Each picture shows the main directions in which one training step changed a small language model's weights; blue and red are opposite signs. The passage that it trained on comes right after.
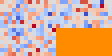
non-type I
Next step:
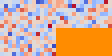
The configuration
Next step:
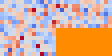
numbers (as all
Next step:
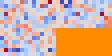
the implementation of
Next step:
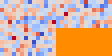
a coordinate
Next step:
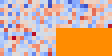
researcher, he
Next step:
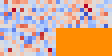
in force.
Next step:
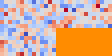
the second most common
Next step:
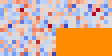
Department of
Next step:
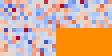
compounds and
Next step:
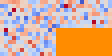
information and communication
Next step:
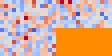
the development of
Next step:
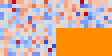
can use this
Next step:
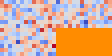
of parameters, we
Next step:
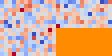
only 5% of
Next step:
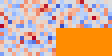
permutation and
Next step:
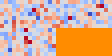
exists a positive
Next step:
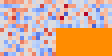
revised with
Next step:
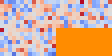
of the equations,
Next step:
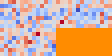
can fall into
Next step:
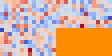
in the model.
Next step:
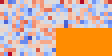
of $\P
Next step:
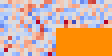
been considered in a
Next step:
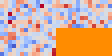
the duet
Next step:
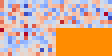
metric uniquely
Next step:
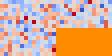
by each of the
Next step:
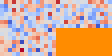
research. Soon
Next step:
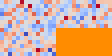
testers in a
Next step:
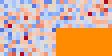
\[ \langle
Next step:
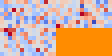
for policy and
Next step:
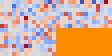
any value. In
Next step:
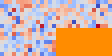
inequality yield global
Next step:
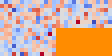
processes and personal
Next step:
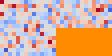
period in which
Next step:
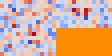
r). It is
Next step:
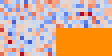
that the equality
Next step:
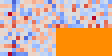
morphological identity.
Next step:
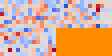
is a number
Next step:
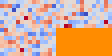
time, less
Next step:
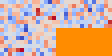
be used as
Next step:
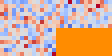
in directed
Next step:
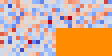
modularity properties
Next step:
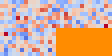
field, through its
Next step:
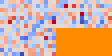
a consequence of
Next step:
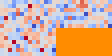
corresponding seventh
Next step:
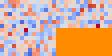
constant along the
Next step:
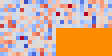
The infimum
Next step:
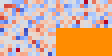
we can express
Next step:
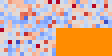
some absolute
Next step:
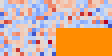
is the resulting
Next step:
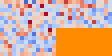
characterize the optimal
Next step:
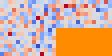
curves with variable
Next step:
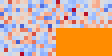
is termwise equivalent
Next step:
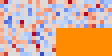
ring $A$
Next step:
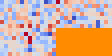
i \in
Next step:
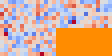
procedure is
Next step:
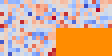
curve is defined as
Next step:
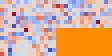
up to a factor
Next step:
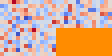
individual leaving
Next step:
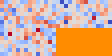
and only if it
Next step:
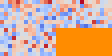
well as the uniform
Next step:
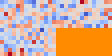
the generalized
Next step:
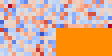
and in addition
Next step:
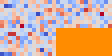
(CTA and
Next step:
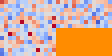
countable and
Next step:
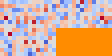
with the primary
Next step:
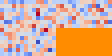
process has on a
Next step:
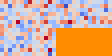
b$ are all
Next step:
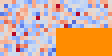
This is a support
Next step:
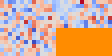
of the twist
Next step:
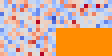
proposed method is
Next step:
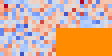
in section 4,
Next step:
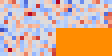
onto $\oc
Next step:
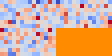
Hence $\varphi
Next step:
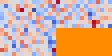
estimation in all
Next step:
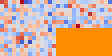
much smaller than
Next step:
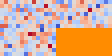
different two variable
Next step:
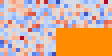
itself, for
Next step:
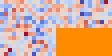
in mind the
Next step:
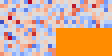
so far. The
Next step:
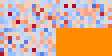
industry because they
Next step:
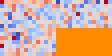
unique way. -
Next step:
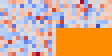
is continuous, with
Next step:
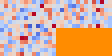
\notag \\
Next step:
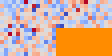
styles of
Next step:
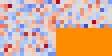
shown in figure
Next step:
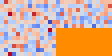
in oversight
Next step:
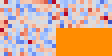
asymptomatic type 2
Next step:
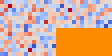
for more advanced
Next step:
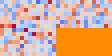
If we are given
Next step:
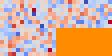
irreducible, complex
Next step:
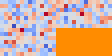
the guard time
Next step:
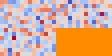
closed and bounded
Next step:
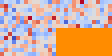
serve as major
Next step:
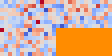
accuracy of dominant
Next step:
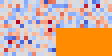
maximum stresses were
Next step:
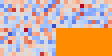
materialize and are
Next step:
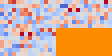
may actually correspond
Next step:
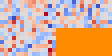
bad habits
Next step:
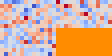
they work'
